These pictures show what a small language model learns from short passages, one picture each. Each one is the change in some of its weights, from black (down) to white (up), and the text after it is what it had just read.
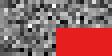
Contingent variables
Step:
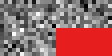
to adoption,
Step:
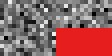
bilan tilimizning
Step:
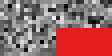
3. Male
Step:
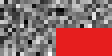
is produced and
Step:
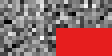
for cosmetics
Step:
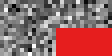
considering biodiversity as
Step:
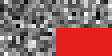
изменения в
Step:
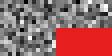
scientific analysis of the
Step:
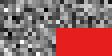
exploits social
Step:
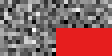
layer increases from
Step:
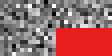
edição do
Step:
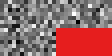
оценок на
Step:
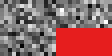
comes from the
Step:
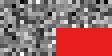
the liar is
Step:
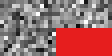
da colaboração
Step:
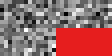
study of von
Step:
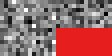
inscribe en
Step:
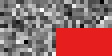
if not line or
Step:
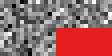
the better the
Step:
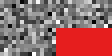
the blue dots in
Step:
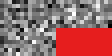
не визначені
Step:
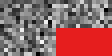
belast zijn.
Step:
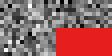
seeds was analyzed
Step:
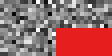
a nivel
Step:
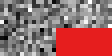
temporalmente y
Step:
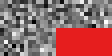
residence time,
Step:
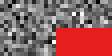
interventions have been
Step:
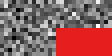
EU countries. To
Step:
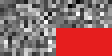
be free of
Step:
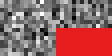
factory level.
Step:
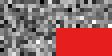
used to obtain data
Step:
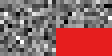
inhibition zone,
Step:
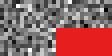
field means that the
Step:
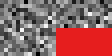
support. The support
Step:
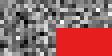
borish asosiy
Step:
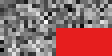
be linked to
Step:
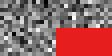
Charting the
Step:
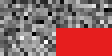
Z can be
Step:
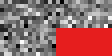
also lead to social
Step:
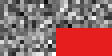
yoshidagi bolalarni
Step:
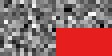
flat surface,"
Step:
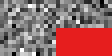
urbanísticos de
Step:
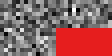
investigation. However,
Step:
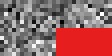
assessment are to be
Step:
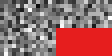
physical capital and so
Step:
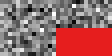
not degrade
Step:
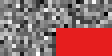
the motor
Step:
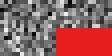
and Research Data Management
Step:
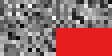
ésta como
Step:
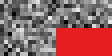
were measured, from
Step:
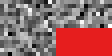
severe cases
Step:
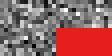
no definitive methodology
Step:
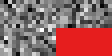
mutual respect and
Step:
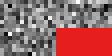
poverty among
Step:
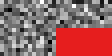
minimum intervention
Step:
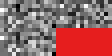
sender s to
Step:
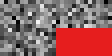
va musiqqa
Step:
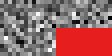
to enhance the
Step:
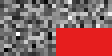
sistematis dan
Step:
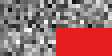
формою і
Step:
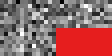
hol sportchi
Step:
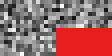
of the organisation
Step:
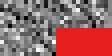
control rats.
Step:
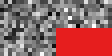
and/or size
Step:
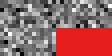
integrate diverse
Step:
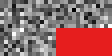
these results, while
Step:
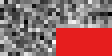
is the latter
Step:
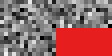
complex narrative structures
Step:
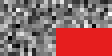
- Bahwa
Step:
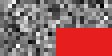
r$, where
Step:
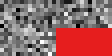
documented in
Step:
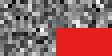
Coefficient of
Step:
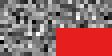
public knowledge base for
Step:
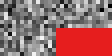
of pure
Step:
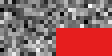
was used to assess
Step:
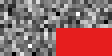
of fundamental structures –
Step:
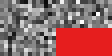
no conflicts of
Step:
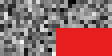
of active growth of
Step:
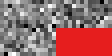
if on a limited
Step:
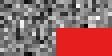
zu bieten
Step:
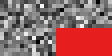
bir ijrochi
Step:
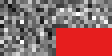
between the trees
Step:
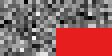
Operates its own
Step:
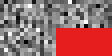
que passam por
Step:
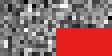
performances of
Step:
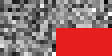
прорыва //
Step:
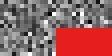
have been identified as
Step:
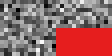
cuerpos y
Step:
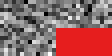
students and research staff
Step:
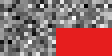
etish qanday
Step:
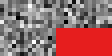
de professores
